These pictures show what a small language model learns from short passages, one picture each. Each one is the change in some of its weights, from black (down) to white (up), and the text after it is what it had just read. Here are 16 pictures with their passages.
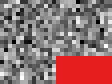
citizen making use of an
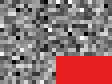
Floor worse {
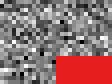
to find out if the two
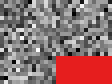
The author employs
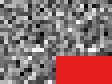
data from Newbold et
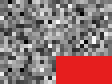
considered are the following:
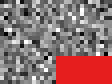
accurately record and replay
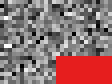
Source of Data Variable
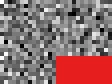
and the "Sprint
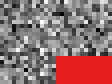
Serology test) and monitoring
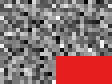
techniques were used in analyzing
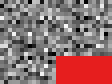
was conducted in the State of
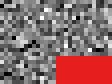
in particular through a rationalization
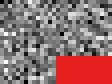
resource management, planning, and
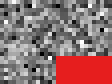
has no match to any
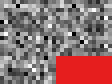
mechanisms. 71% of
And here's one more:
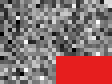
life” as well.
